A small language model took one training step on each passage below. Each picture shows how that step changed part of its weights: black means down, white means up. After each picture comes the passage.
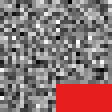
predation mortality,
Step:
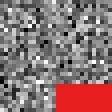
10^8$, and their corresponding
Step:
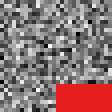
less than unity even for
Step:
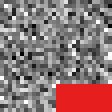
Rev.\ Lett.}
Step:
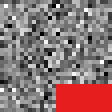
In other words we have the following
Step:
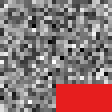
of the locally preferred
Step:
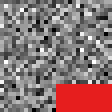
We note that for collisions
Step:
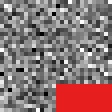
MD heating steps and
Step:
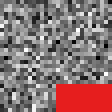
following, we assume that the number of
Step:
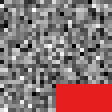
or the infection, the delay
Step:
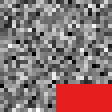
the small net for short
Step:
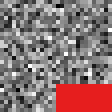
the fluid, the vortex
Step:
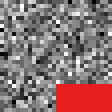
} In the exponential model, the
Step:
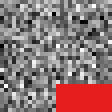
\] which satisfies the equations
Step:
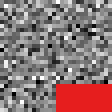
Let us start with the
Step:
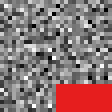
Message Passing:}
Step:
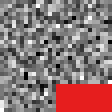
is $\sim 7$ ps. We
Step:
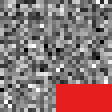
from published literature or
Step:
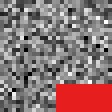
of Dunkl, the
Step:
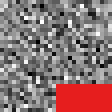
as bispinors and thus the
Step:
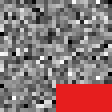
remains in a binary with the
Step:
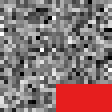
max, KN} \sim
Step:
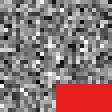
ionization state of the diffuse
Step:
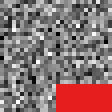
the left-handed
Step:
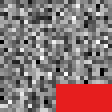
obtained. However, in general,
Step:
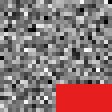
shifted slightly in the
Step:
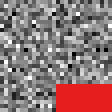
SSM as a token
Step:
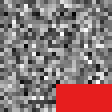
as $\nu$ increases is
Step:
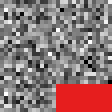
ratio by a factor almost
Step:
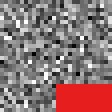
Thanks to the charge identification
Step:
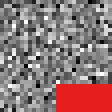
is taken spacelike,
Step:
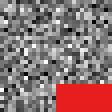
problems, which range from fire
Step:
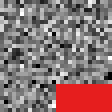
section we present our findings for
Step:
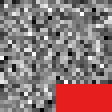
graphite produced by the
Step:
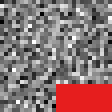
phantom energy with $-1.2
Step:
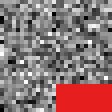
\rightarrow 0$, that is, only a
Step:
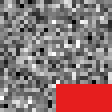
also the geometric part
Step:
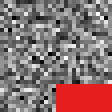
not crucial in our
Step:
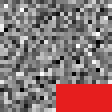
We take into account both the
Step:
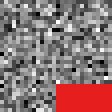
input scale $Q_0 =
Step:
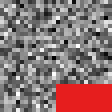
find that our data only allows us to
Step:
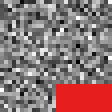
to the case of charged and
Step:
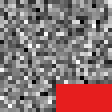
may generate unrealistic and
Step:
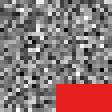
much larger than the original
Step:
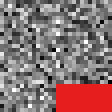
proton (neutron)
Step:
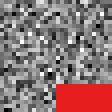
practical utility of the
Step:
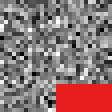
following semiclassical
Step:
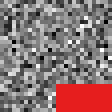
the wave will be split into
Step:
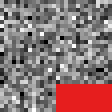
rate between microwave photons and
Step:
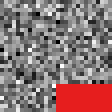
in all three spatial dimensions.
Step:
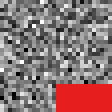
changed due to the appearance
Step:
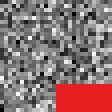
anisotropy $\alpha$. The
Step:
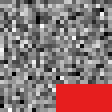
through different procedures in
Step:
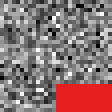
To analyze these oscillations,
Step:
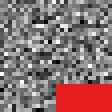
usually enhanced in
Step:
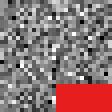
\\ & \qquad \qquad \quad-
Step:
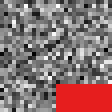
as the brightest feature in
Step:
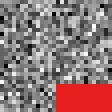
\clearpage \noindent
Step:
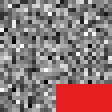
and the electronic coupling matrix element
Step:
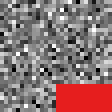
without weights correctly
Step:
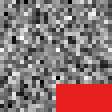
each other, each of them
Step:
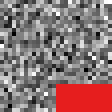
the simple exclusion process
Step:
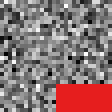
more significant when the isentrope
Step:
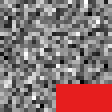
the latter quantity is
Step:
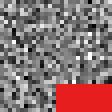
specific geometry of
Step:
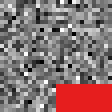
these samples show analogous
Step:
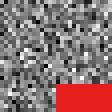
with a quad-core
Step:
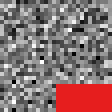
observable diffuse CO,
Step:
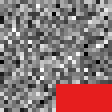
\right]. \end{eqnarray}
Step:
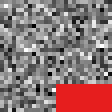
All these works will enrich
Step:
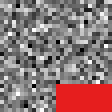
coordinates $\theta_2$
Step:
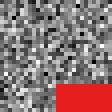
will lie on the plane
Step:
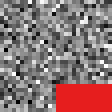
1: Typical observations of
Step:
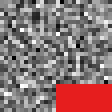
that tends to level the
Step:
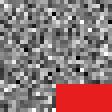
Focal loss for dense
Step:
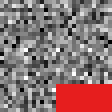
this Frobenius
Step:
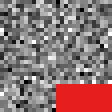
of *p*-stops
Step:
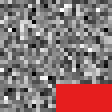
detail can dramatically change
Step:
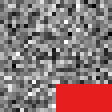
cm]{} \caption{The distribution function
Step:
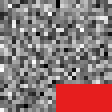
and in white contours from
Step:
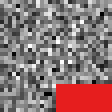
day 217. The reduced
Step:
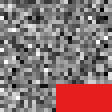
significant aftershocks which must be
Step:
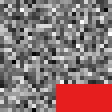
variable $\lambda_e(\tau)$
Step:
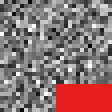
repeats after the
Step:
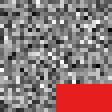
eye, not a fit.
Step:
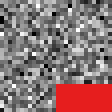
\end{figure*} Because we
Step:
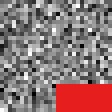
is that it is expected to be the
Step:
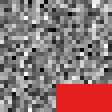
troughs of the \oii\
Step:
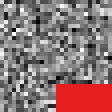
techniques capable of probing
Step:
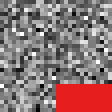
of the aza-bridge
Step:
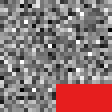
Query Results
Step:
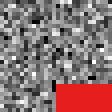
strong enough to produce these
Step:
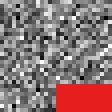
divided into approximate
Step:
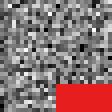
and Engineering,
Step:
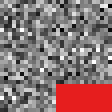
the production rate of fuel
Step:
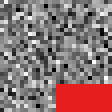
carry out a quick
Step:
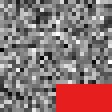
improvement of the PDE value
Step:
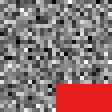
movements along these curves.
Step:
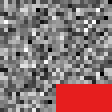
states $\lim_{k\to
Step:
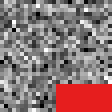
at the high redshifts of
